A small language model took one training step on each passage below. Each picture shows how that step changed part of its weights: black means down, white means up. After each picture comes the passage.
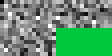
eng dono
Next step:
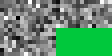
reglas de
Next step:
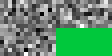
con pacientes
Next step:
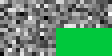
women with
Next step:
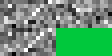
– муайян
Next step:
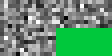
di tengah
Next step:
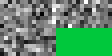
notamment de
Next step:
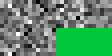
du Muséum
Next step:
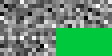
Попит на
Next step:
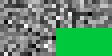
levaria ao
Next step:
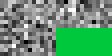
bilan hosil
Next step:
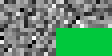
Eles podem
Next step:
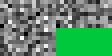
é possível
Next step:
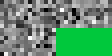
andere kant
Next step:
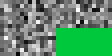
di realizzare
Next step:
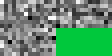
classe social
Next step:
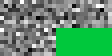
В работе
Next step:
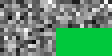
seis años
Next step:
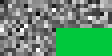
de forma útil
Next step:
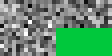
olarak en çok
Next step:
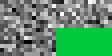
questão para o
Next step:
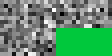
та її
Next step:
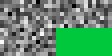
investigativo? São
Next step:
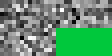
and Islamic
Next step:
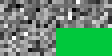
úmero, o
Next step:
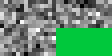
zichligi 29
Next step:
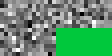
maktab yoshidagi
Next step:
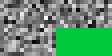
o investimento
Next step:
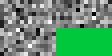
in general.
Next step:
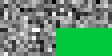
proyecto para
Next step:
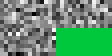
o'z ishlab
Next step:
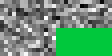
aplicar la
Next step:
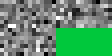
escenario y
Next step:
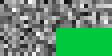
dan penegakan
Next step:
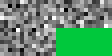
No caso de
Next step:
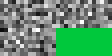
de Educação para
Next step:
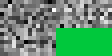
tartib, eng
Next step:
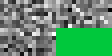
de acesso
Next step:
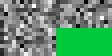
interest in
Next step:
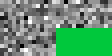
Drive orqali
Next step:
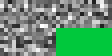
chizmalar orqali
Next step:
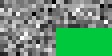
-ian -ian
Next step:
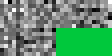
implica em
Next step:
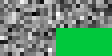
o‘zbek va
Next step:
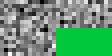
ello es
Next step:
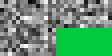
as orientações
